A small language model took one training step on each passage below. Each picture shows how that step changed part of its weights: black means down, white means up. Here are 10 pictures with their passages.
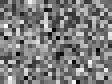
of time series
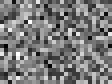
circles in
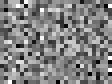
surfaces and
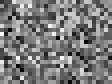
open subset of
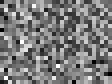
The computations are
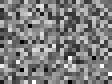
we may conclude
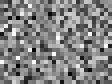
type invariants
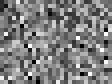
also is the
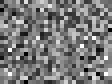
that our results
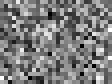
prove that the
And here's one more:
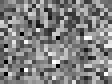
the special case
